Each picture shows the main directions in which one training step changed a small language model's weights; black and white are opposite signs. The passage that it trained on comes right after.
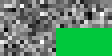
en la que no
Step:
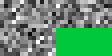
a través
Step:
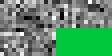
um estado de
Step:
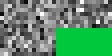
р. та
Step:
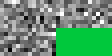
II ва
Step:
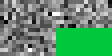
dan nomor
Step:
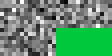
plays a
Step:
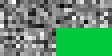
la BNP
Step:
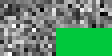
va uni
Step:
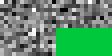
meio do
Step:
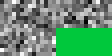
service des
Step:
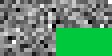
Além das
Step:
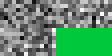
чем в
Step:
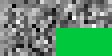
reducción de
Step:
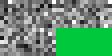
tipo de
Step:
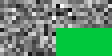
ludu a
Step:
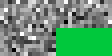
- ako
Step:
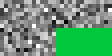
и два –
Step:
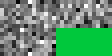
- Envia
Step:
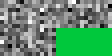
and Air
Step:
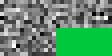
no adherente
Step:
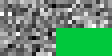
par rapport
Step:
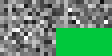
shakli va
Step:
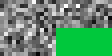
moins en
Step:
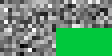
das emoções
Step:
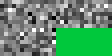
inson uchun
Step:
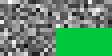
em adultos
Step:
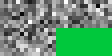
mejore los
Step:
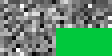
communes de
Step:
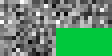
part de
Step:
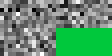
aplice la
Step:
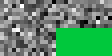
of fines at
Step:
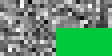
Journal of
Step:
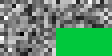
bem como se
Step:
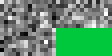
materna e
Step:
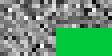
that such
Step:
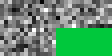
opera con
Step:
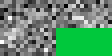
uso de las
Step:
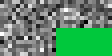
from an
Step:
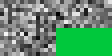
planteado la
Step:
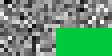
норм на
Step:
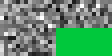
la agresarea
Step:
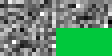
do CREAS
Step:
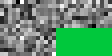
transformando a
